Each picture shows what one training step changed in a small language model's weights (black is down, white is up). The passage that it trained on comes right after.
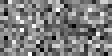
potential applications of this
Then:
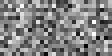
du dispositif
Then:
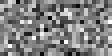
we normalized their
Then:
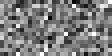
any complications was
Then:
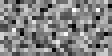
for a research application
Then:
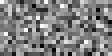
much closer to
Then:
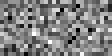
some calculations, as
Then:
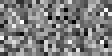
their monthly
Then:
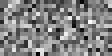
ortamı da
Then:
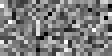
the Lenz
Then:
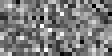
reports operational
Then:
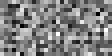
effect of increase in
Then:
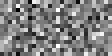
three main security
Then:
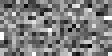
of Pharmacy,
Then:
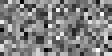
climate goals.
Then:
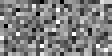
accuracy based on the output
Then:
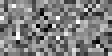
жараён ва
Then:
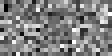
impedance of finite
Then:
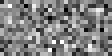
ne gândim
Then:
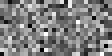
It binds the
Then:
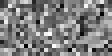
North straight
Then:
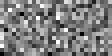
The results are shown in
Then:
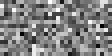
analysis of a set of
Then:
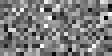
the minimum writing
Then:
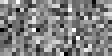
mikro elementlar
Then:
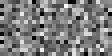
intelligent communication
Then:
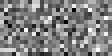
Ensemble model
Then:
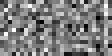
además de la
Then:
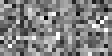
of European cities’
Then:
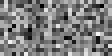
conceptual, se
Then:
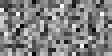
new dataset to unify
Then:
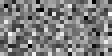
concebida como
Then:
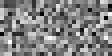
the water contents and
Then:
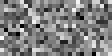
dynamics of spin chains
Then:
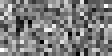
blijkt te
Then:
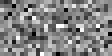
9s outer
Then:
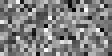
in science. In
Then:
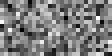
calculated, is the reason
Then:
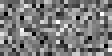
sustainable development of the
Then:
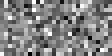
Be quick in
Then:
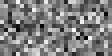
cost reduction potential.
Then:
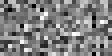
in playing
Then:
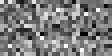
characterizing individual components
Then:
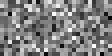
che racconta
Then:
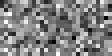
At the presentation
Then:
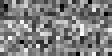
The capacitance of
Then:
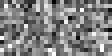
listed seven
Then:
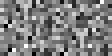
наукову та
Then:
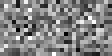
correspond to two different values
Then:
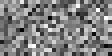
gap and the energy
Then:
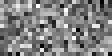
(figura 1).
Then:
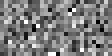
una limitación cuando
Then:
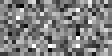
In an exchange
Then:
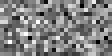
coefficients} Here
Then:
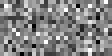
system to report an
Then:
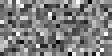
latter theory. The
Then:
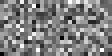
In Section~3 we
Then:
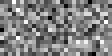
negatively related to low
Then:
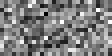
pilar demonstra
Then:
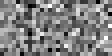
same procedure was
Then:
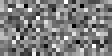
The study sites are
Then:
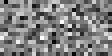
obtained from CEM and
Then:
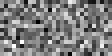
muchas canciones
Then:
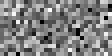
the harmful
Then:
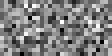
na sua capacidade
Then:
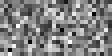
Realistic Face
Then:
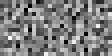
akan terjadi
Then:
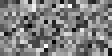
в сфере
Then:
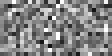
of such a blend
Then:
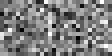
isloh qilish
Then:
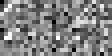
spam We might
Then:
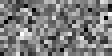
the fluctuations
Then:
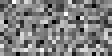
and volatile
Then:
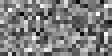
The flow is governed
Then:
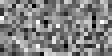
in light, but it
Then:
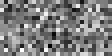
that the inlaying
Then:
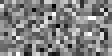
the matrix $\left(
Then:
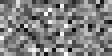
has to make sure
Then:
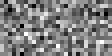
After assessing
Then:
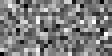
index}. This is
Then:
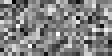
attitudes of
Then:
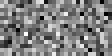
poética a la
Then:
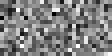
evaluates an approximate
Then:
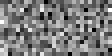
closures, mass
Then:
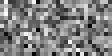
que o ritmo
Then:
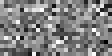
previous study [34].
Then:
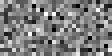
guiding the
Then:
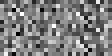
de la elite
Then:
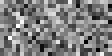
for the Space
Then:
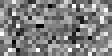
A quantized
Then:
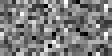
the interaction is strong,
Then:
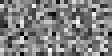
from FE serve
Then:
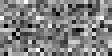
etish uchun
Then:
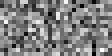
incidence are described
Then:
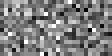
learning. Though
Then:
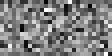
**Gestão e
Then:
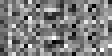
II and IV
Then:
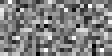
are created in
